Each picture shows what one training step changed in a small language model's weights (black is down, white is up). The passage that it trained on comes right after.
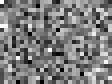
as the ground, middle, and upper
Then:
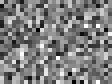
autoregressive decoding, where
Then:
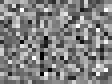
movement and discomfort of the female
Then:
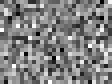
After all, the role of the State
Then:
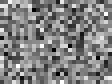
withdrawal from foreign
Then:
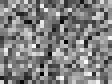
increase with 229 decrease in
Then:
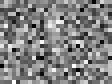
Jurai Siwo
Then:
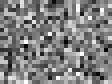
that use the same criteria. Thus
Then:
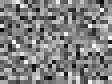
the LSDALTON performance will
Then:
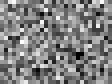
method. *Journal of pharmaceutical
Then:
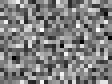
in the number of active cases of
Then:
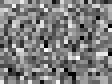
move to a higher category as shown in
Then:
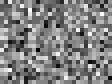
and Bioinformatics,
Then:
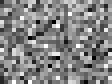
or when CAYACS'
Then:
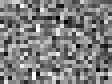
the digital economy. In addition, the
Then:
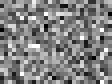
Tanzania's public
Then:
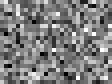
The aim of the study was to compare
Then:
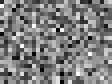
January 2020 to the middle of February
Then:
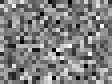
plants traditionally used for cognitive disorders
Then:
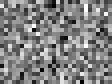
among codes and assessing their
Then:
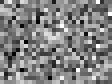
declare no competing interests.
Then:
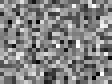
oscillations [1] to
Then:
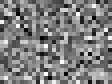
However, the accuracy of some sensors may
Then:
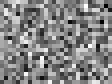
visualization is of particular importance in the
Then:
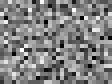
of this group of birds is
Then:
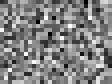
zakrytym systemem
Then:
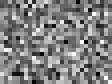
*B. bassiana* on
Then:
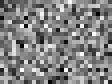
two lines: - the first shows
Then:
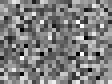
various preparations of foods,
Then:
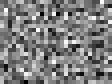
if we evaluate the status of women in
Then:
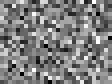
Public Secondary in Fako do
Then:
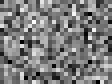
these skills can be addressed and
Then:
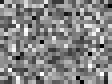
Differences were considered significant at $p
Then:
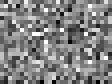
was dissolved in 18.19 g
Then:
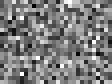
1. The platform is available at
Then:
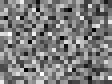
deduced from the pole placement
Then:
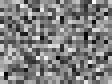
the teachers and other school staff and set
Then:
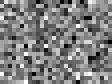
DelftIO library with MPI. The
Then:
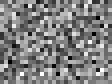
coefficient approaches methods and how they interact with
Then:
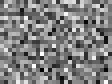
level. Hence the calculated t-value
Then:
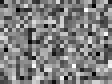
In particular, Sandham and
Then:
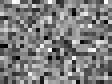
EXPECTATIONS The aim
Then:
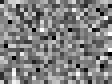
clinical datasets of prostate cancer for
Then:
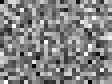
principles of economic rationality but is very
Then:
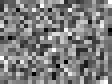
employed as an Associate Network
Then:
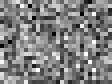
the whole graph at 16.22%
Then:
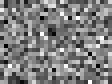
than afternoon yield.
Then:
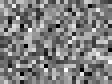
updates the solution at each successive
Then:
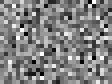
essay which considers extraction practices and
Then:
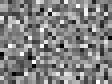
and evolution over the course of implementation.
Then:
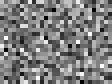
wrote the first draft of
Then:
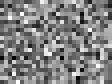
in 2008 to create an improved agricultural legislation
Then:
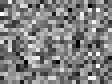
(2009) says that "the
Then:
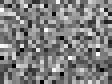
Children Investigation and
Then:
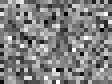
to be answered by respondents
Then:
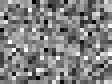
of the heterocyclic groups on
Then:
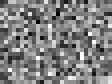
+ ε Ordinary
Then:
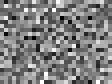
Proper management of forensic cases
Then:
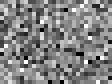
respective context. This is done in compliance
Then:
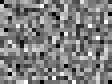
Multi Level. Figure 2 shows possible
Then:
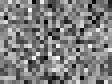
of adsorption-regeneration cycles
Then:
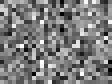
actions in their interactions with fellow humans
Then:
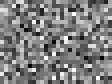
propose were to take place by a law
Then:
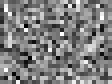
launched in 1992. It was
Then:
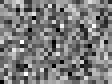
their concentrations fluctuate with the change
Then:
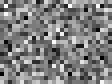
6$ mice), acquired after 2
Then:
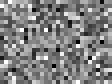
with a gestational age of 32 weeks
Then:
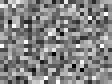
collected and centrifuged for
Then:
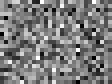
Factors of Non Communicable
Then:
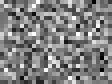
concept" that includes a large variety of
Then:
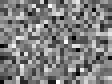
dedication (for example,
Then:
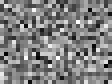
Manufacturing Process Of A
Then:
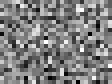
the work area of the Hanura
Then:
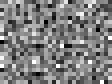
to promote its client's products of
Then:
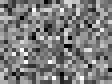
striking result arises from
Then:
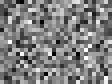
implement appropriate data security measures to protect the
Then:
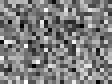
topic of this investigation is. The
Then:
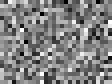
were relocated to the
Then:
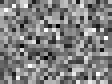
alleged by the sceptics
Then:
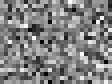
above. Hence, the development of some
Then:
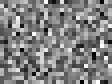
stacked convolutional layers,
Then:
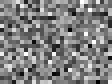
the nervous system as a result
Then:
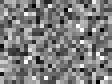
Europe. Albania had a
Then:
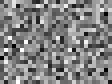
Emulsifying Drug Delivery
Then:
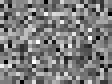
Gas exchange and water use efficiency
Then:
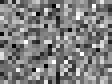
factors According to Dowker et
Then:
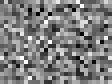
by linguistic research and individual language
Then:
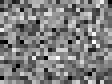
soft nucleophilic sulfur
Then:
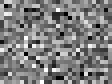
Restimulation of interest in the
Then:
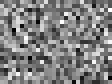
chloroform yielded yellow needles
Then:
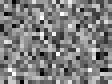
CONCLUSIONS The LES approach in
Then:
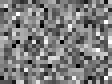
empty beverage container, the
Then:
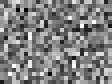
scientific papers, reports and specialist papers
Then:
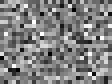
has taken a direct step towards action and
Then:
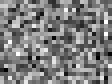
induced deformations of structures.
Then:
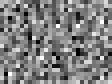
outlook and a short discussion of
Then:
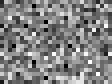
production in 2020 increased by 2.3
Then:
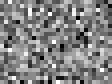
and central regions of Indonesia. Samples
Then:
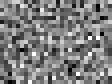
the audio recordings of the workshop discussions
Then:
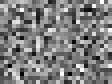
influenced by their range of pH
